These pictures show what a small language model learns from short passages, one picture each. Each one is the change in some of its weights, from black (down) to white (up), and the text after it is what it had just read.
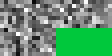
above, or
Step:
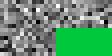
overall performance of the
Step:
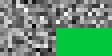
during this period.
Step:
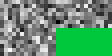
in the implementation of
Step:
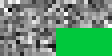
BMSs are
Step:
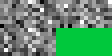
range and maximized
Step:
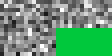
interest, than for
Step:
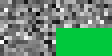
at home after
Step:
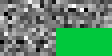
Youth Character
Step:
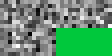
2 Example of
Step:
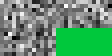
to gain detailed physical
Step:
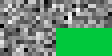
Logo and
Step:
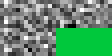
financial services sector in
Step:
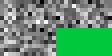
transition. The time
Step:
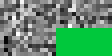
a Robin
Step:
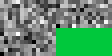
innovation behavior
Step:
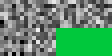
injection was
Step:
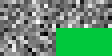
Visit a
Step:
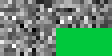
experimenters and participants
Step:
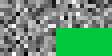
to continually
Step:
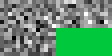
signs are better
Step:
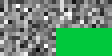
relevant findings. Since
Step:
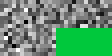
suppose that there
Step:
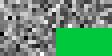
of metformin
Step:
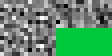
those included in the
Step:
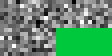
large number of job
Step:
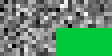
interactions calculated from first
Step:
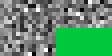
industry for
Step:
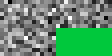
discussion on this.}
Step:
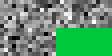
and relative difference.
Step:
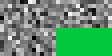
need to explain the
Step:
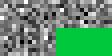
July |
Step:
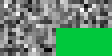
business letters
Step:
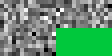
which serves as
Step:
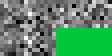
cluster vertex
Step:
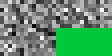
growth and IAA
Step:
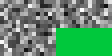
also present in
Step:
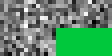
realizing small groups
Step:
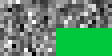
activation peaks
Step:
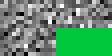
Gaussian function
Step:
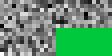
and independently take
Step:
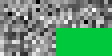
post cured
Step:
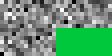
time, and so
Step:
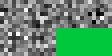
here can be seen
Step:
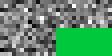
together with the
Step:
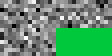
network topologies using
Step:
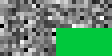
prospective research
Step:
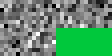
controlled body
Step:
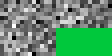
extracted for the
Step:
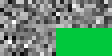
from conception
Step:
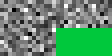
observed in treated
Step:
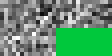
a WD can
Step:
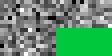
BAS require more
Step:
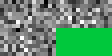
priority. The
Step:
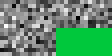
volume, and the
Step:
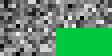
came under
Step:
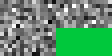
template for
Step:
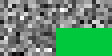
is a system that
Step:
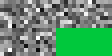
microcell using
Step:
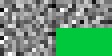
as efficient at that
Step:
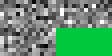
AS TAS
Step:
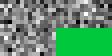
initially, the
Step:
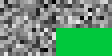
- Being
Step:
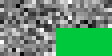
item will be
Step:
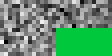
in what follows three
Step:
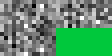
showcased in
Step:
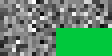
limitations such as
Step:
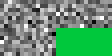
years were considered as
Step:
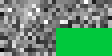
loss of the
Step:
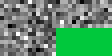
person? The
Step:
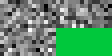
plant have the
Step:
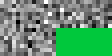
former having
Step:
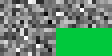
conducted using a
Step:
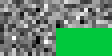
fermions have
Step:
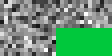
results of SME
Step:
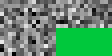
make the process
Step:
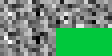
70 are not
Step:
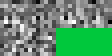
Oscillations that
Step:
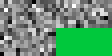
emerge as
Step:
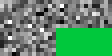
compact dynamical
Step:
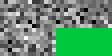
values are the same
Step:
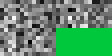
design pattern. The
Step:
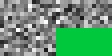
for survival
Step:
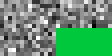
for geometric scaling
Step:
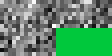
point of view the
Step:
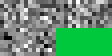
which a statistical model
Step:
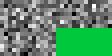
Acid is an
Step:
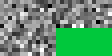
and share data
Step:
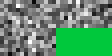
a massless
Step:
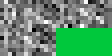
boundary interaction. The
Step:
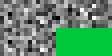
appear in the
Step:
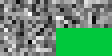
depth. In
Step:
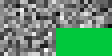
MR imaging
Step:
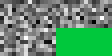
program were considered after
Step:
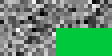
validation is to
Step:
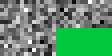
clearly found that
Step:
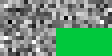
of duplication
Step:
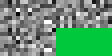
T$ such that
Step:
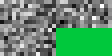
the basic notion
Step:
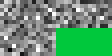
multiplets, it
